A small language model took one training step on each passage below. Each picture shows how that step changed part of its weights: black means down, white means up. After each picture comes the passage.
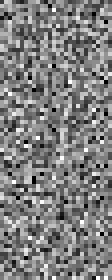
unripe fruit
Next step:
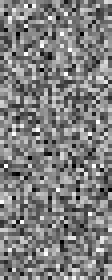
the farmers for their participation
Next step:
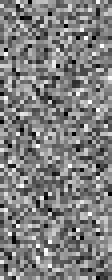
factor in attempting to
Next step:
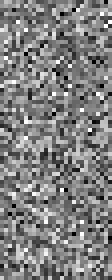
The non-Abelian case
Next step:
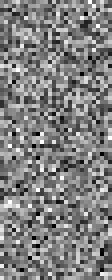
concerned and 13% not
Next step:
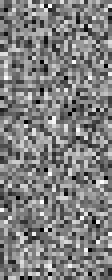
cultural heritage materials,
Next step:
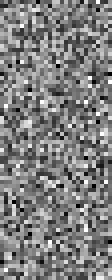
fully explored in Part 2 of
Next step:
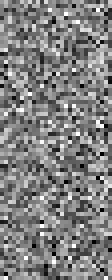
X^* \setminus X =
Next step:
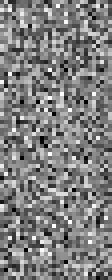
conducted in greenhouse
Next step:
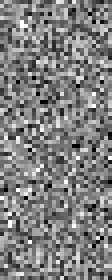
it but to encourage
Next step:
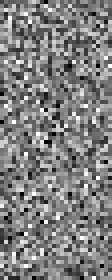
classified as per Joint
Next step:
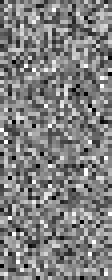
time of closest approach
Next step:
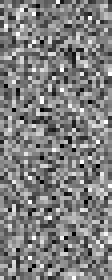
all levels of the language the
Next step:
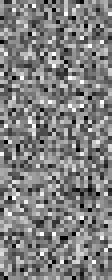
two nonseparating polar
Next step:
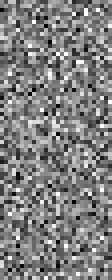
canonical Gibbs measures:
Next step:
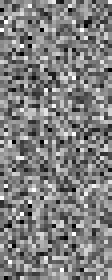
\end{equation} determines
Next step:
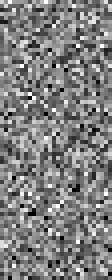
topic is dealt with by
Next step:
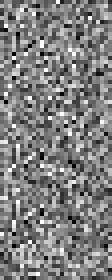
all the nutrients needed
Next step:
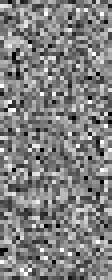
to SYN/ACK
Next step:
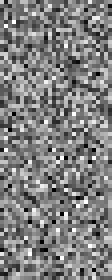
territory concept achieved as
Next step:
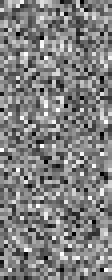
0$, the fields are
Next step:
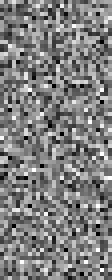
analysis [2]. Informational
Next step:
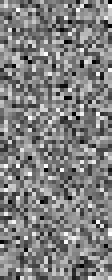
Next, we introduce a
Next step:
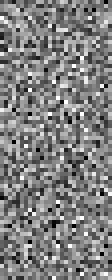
It is sometimes convenient to
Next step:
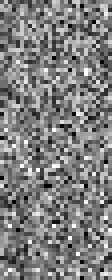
has been shown to reflect
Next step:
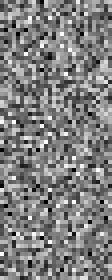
the persistence of the
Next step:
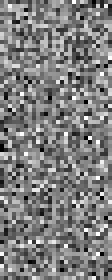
involved in defining and measuring
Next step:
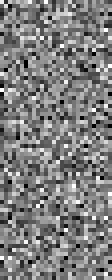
value $\alpha$ equal to
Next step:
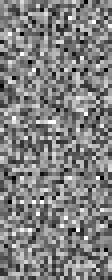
revised 22 May
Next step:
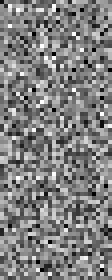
result in higher operational
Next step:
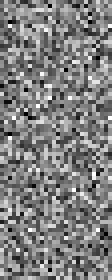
achieve better performance than the
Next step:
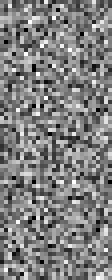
in the Secrier
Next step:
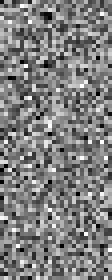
paralegals and
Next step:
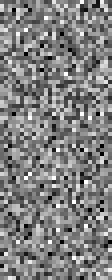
the results of polarographic
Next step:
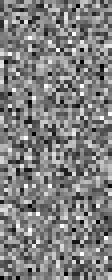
\noindent {\bf Proof of
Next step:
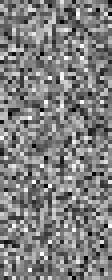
Viro for several very
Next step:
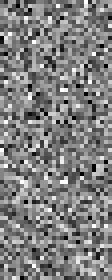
curve $C$ of rank
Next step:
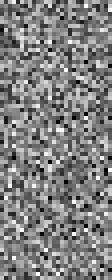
deployment of network functions.
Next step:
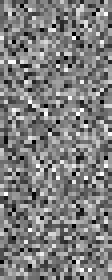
candy during storage *
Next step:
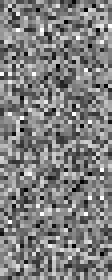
equation in such regions can be
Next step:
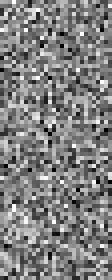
and approved the final version
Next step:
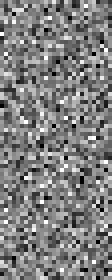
defined as follows. We take
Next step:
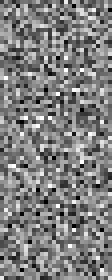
equal to 4, that the
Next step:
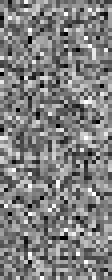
by $c_\gamma
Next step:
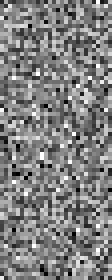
charge readers or their institutions
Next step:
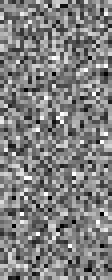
steam generator (within
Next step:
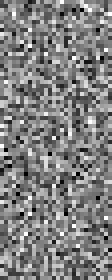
automatic dicing
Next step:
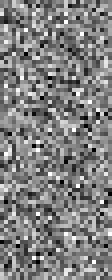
in the present models with a
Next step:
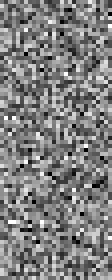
the VOSviewer
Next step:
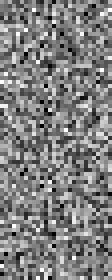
the bilateral
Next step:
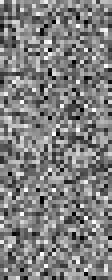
advection problem (see
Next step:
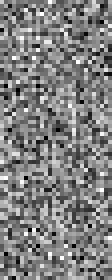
support the findings of this study
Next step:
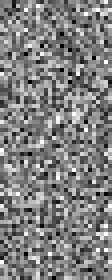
with the ellipses obtained
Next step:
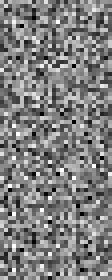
optimal test functions and prove its
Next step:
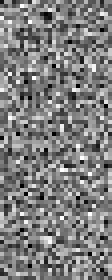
parity, where one or
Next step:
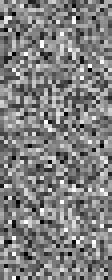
denote the event that the curve
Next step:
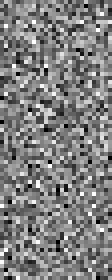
synthetic object shown in Figure
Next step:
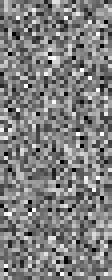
a way to think about
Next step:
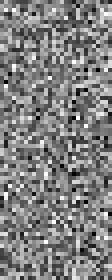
Bayesian literature is
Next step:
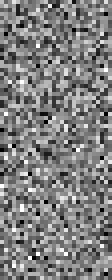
techniques resulted in systematic uncertainties
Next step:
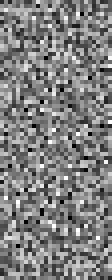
data by combining the detected
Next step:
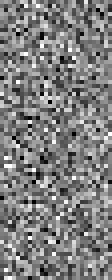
magnitude higher than the secondary background
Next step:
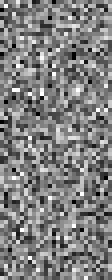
levelled against him. He
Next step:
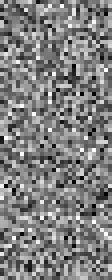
IL-6 levels.
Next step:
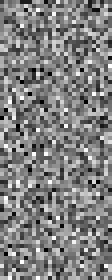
more quickly and easily
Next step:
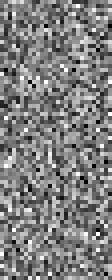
evolving landscape means
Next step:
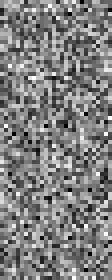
as the cross product of
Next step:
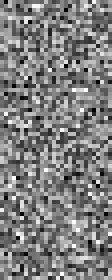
of Manchester,
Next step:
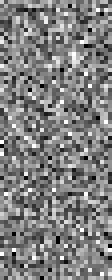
weight form obtained via the
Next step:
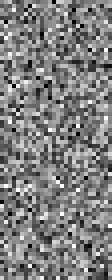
attend synchronous classes
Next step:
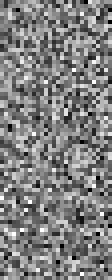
University, Mersin,
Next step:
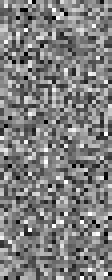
3. The conformal
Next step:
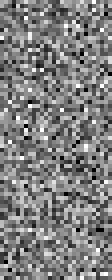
how ``authoritarian''
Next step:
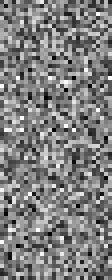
space in proximity of
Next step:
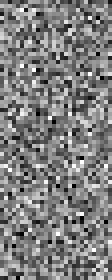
speech. In all
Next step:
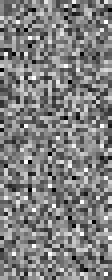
by an aramid
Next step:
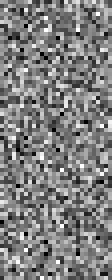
much increase is possible is a
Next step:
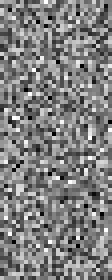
at different redshifts. The
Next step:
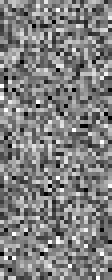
clusters. 100 models per
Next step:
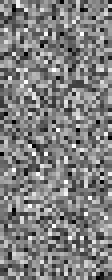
apparent in the image presented
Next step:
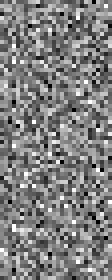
with partially ordered sets,
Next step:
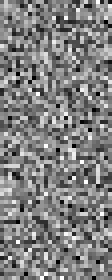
NF, - a statement
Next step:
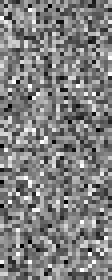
projective $R$-module,
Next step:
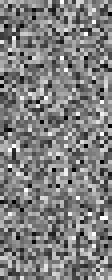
numerical modeling is required to
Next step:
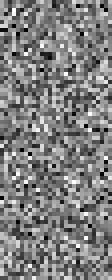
the DoF of a
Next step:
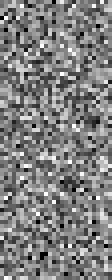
of the shower separately
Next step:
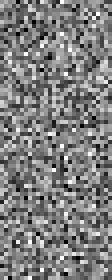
the Datura plant
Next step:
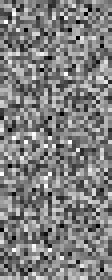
the ADEMP
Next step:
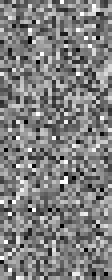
if $t\mid
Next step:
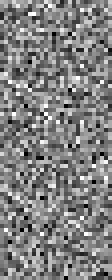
173\,K parameter scan
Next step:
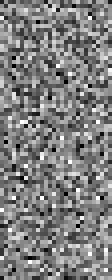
constraint on the convergence pattern.
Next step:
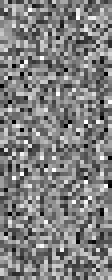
Scale Separation
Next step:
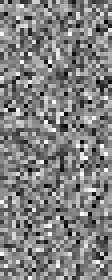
to say that there is a
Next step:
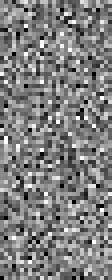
%, while the age group
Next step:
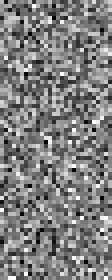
of death related to the
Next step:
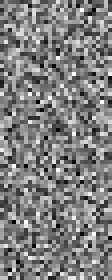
our study confirms that the
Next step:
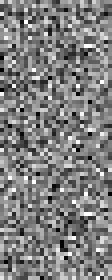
by water for 5 and 20
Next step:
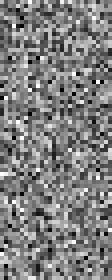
yet been fully identified. Since
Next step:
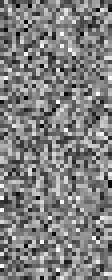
the service promoted by the
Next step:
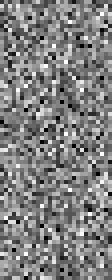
to the following optimality
